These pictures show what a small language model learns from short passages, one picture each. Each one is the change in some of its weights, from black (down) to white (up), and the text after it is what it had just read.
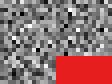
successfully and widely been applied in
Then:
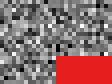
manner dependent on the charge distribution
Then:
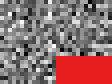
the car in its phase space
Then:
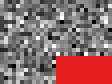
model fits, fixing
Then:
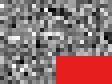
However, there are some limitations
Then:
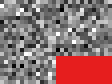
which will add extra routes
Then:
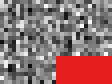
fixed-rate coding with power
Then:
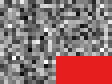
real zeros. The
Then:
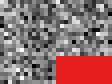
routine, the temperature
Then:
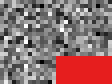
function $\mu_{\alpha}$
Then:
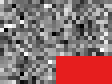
principle, single-page
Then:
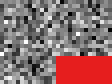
local RPE continue
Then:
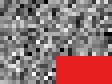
of vortex structures in superconductive
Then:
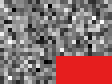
each temperature are shown below.}
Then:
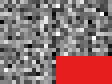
slopes is mentioned.
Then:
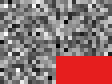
capacitances inside the
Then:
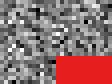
Kagawa University,
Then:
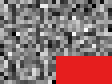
of the spiral galaxies,
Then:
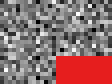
it is possible that the
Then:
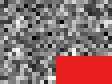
estimate the absorbed energy density
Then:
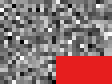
reproduction, J c.)
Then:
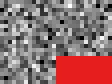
metric $h_{pq}$
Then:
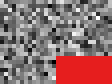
critical field E$_C$
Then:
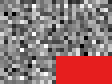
*Disparities in
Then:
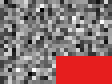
all cases. At 30
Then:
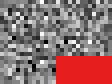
is strongest in the
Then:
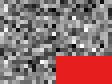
of the graphene sample would enable
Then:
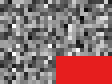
0.1 for Coulomb
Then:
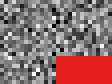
prepared by solid state reaction
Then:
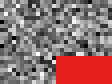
$N$ is an odd
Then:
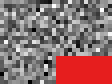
$ , which fulfils
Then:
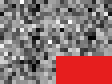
and at a surface temperature of
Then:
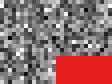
GeV per hadron in the
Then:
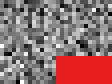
The values for $R$
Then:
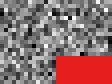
angle between spins is contained
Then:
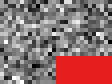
and the relative energy change is
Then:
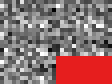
playlists are available,
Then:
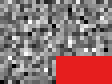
novelty origins and
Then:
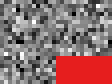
be the fundamental excitation of a
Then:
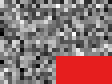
is to take a linear combination
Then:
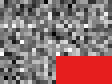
Austrian Academy of
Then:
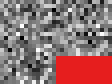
in this setup is to control
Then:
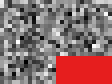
droplet. However, at
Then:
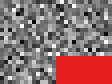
\qquad (1)$$ where
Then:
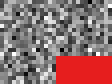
show in Fig.~4 the
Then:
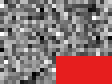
times are shorter at high
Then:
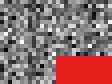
computed self-consistently from
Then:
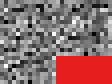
zero point energies arises as
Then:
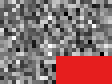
tensor that transforms as
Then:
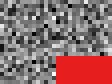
a known basis state, which
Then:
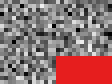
non-uniformity in the
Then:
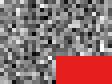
in our units. We clearly
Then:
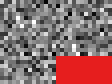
be revealed by the observation
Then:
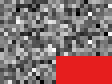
the rise to optical peak
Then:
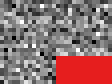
(b). Intensity
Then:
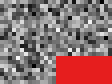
depend on the environment. The
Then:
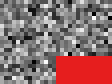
termed the field sample.
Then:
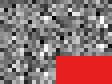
NV centers in each
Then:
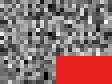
As expected, we recover exactly
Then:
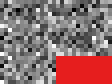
real space correlation function of the
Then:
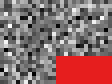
model calculations. } \maketitle
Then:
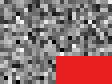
gas density distribution, the radial
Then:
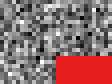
limited output power. It is
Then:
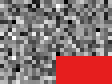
the outer disk, implying
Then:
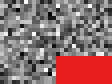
space are treated differently,
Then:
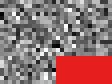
each conversation.
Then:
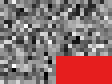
on a unit sphere (see
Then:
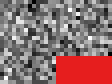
the inferred perception information.
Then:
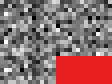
overview, {\it
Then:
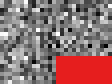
results. This amounts
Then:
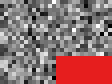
\item The fitted quantity is
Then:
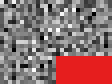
various pore radii, as
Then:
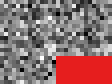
relative to the transverse dynamical electric
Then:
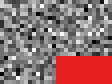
were identical, what means they
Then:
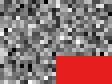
of both bases,
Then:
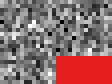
1 must become nearly zero as
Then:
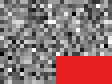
out the composites and
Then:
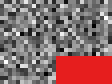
not able to classify its full
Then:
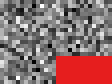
(for large angles) function
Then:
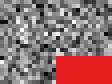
some effective coupling $g$,
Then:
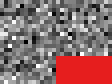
energies of excitations of the massive
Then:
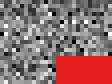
numerical simulation of the eddy
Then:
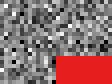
for polyurethane
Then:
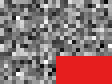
for these sources. After
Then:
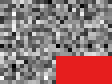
'hot line', which
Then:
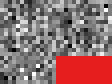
shows at low binding energies
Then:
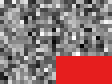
out. This is somewhat
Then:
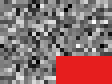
the denominator was
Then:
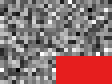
In our investigation, we also
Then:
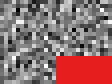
the influence of altering the
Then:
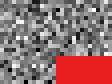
the parent molecular problem with
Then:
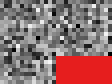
5.** Profile of
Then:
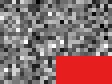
a fiducial model using a
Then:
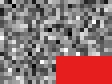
within the HFB
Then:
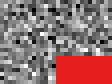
with the Markovian
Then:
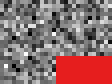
was normalized to a total of
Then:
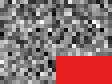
of renormalization: is there a
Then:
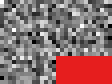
industries, such as the
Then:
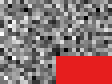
effects are common-mode.
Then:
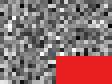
triplet scintillation
